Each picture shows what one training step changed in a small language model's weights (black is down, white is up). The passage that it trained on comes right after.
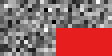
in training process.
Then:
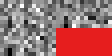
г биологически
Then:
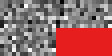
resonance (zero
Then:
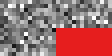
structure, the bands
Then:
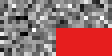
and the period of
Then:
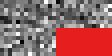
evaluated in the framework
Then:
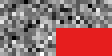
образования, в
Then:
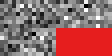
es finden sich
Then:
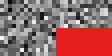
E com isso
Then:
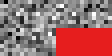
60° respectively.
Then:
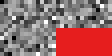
interaction among condensed
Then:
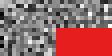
error. The
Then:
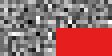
to (a)
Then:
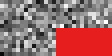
phases, and the
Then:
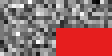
the model and it
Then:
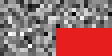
the kinetic energies of
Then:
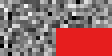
as well.
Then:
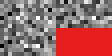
keyingi eng
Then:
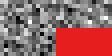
- DA
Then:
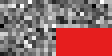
and structure in the
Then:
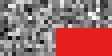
plot the observed
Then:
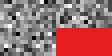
Não existe
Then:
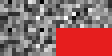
representing the
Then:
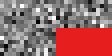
disk. It is
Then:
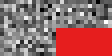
a candidate for
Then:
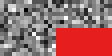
prove the usefulness
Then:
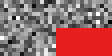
improvement is stable
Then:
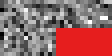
cultura - tem
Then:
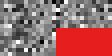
structural relaxation times
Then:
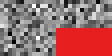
hajr va
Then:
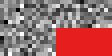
в ряд
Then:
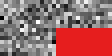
\item Finally,
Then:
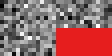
analysis of integrating
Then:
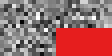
ainda vai
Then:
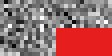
figures, showing
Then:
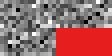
Die manuelle
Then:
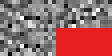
Arbeit Schülerinnen
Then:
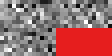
a large FoV
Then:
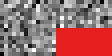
results are based only
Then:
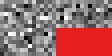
the $\rho
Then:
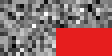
may suffer
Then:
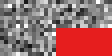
learning framework,
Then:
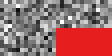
Азию и
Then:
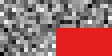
respectively. We note
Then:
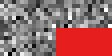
a rather high thermal
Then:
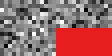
etish davlat
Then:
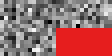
contrario i
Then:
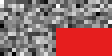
that $Y$
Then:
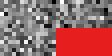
et veriminin
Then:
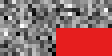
uma nova
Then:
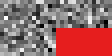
prático e
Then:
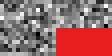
reception in
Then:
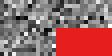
factor of three
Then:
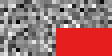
a long period,
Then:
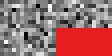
1 node to the
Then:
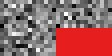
of the main
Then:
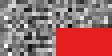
large scales, or
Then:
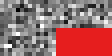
consistent with the derived
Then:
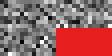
unit circle in
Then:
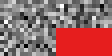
Um dia
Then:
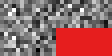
de enfrentarse
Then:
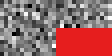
effect on the overall
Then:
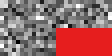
without including the last
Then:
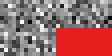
Ist es
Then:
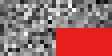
very large fields,
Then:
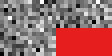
numbers of boundary components
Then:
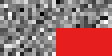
method for tracking
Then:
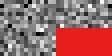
como mediador
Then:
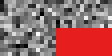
time reference of
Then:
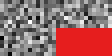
their radial excitations.
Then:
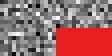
to improve our systems
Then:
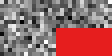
user can easily be
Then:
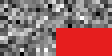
is nearly by
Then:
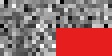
according to the function
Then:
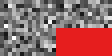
Agreement number
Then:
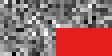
va musiqqa
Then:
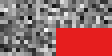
same in every
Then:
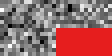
orbital state is made
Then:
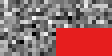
centrais nas
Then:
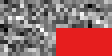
model with heterogeneous
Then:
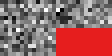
His interests
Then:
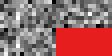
momento en el
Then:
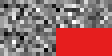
são contadas a
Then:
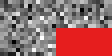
We demonstrate the steps
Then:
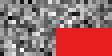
it impossible
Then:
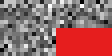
M | Type
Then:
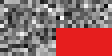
between the groups was
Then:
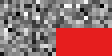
the second term on
